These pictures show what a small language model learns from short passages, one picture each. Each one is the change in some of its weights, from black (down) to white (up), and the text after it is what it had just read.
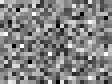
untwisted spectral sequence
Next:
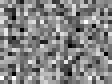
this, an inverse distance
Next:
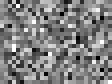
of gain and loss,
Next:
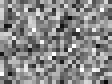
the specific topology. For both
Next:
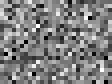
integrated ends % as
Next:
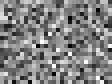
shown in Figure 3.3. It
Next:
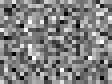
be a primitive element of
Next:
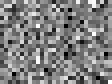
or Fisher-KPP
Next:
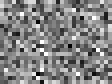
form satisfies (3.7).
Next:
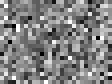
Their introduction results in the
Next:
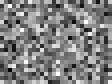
C}[\Omega]$, where
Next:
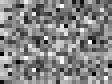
following extremal problem:
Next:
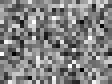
invariant 1-forms on
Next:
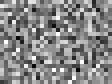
recalled first that many
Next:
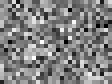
of the map itself have an
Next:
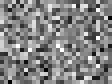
for understanding its
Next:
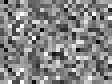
in Topology. Our
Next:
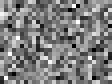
generalized quaternion
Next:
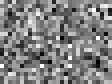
the marginal emissions
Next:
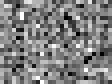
surface $S$ isogenous
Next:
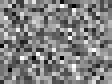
point is stable i.e.
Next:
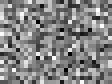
measured data. It is thus
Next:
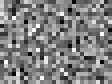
where $\sigma_2$ is the
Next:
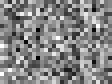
check is to reduce the
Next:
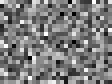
w_n\cdot A\nabla
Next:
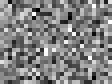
> \alpha$ for $n
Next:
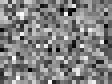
does not have an optimal value
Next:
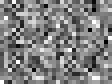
is then of course
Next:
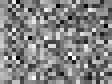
of the same angular
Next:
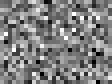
and Atmospheric
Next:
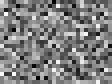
Another interesting
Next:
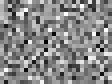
related to $c, C$.
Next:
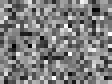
graph in Figure 4 shows the
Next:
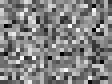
update the reconstructed
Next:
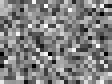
\eqref{Z}. Then
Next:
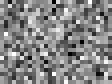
the $% k $-jet
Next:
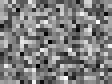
agree with previous research
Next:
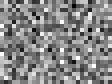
entirety of the time
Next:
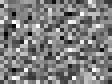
The simplest example is the dimensionality
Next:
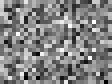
obtain asymptotically
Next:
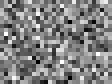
graphs share as
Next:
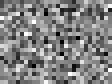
lane, average speed
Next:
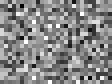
on each of the remaining
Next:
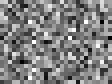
index = 0, y index
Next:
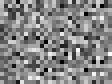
that regime, the
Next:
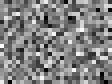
skein modules of
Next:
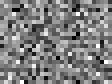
baryonic sum
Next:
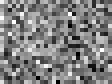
to fulfill the analysis
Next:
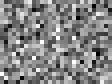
systems (TLS) and their
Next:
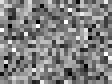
equations are analogous to
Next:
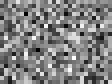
Canada R3T
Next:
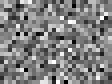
completion latency of the
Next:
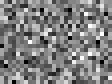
step 4). It is
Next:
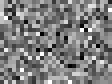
dependent tunnelings indicates
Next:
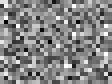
Furthermore, for
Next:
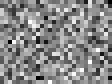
without changing the structure of
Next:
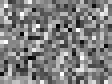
latter one is known as
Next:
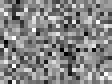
$N$ odd, of
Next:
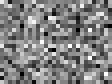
\) at a point \(
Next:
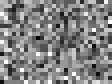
density classification problem using
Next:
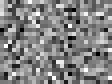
intervals in $\R$ and
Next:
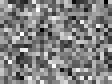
\pmod {4}$ then
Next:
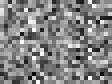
the same number of nodes
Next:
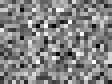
\in \r$. Define
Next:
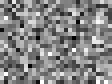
is due to the presence of a
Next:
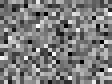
Aviv University, Tel
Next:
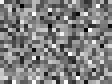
,m\right\} $ with
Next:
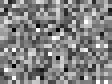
the one from OpenAI
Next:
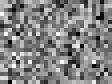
density matrix characterized by the black
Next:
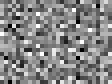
and implementation, rather
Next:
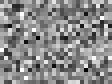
payoff for a node
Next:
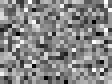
between the two surfaces. By
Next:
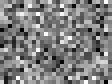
operations associated with the
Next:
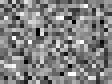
is decomposed into
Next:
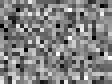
light has become a
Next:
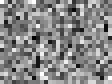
hence via $X$. We
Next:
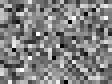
broader potential of topology
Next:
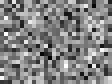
is the number of connected components
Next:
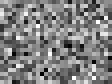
order system, defining the
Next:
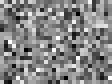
check that the operators
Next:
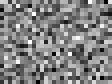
= \dd \lambda^1
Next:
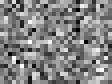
is a function of time $t$
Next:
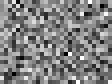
of sequence of this family
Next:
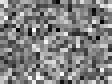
This should compare with above point
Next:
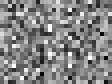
on various physical systems
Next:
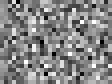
of the $3$-net.
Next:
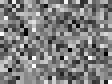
is typically much smaller
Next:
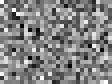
picking up on cues
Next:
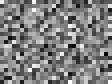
\ssk \nin
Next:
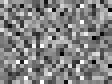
Analytical predictions
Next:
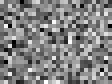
x \in F_q,
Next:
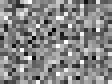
corresponding to the mean time to resolution
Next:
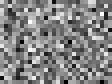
the highest possible value of
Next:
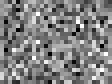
$ permutes with all other
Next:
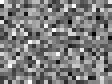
C_{f,q} \qquad
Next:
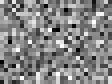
is uniform and equal to
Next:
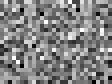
are \begin{eqnarray}
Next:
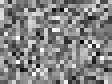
therefore possible that C ends
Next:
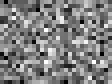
even shorter pulses
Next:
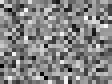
ball of the corresponding colour,
